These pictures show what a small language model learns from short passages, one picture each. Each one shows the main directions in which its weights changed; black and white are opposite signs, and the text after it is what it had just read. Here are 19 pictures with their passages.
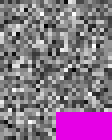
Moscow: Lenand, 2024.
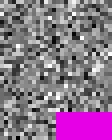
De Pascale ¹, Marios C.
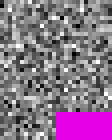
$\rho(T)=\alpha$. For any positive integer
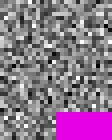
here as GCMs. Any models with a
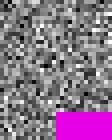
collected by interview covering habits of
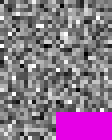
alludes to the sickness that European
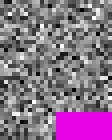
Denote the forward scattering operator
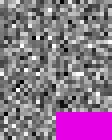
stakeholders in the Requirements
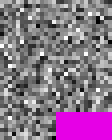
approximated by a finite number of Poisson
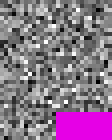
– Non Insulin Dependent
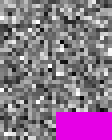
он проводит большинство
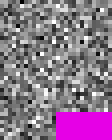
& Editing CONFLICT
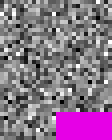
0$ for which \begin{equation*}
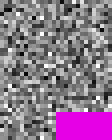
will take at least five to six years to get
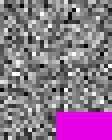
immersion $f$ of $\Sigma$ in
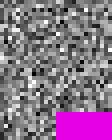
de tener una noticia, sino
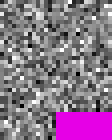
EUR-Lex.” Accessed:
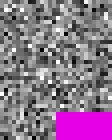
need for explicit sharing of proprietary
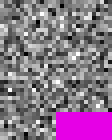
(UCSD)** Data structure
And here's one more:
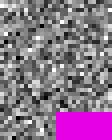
Philippines. J. Plant
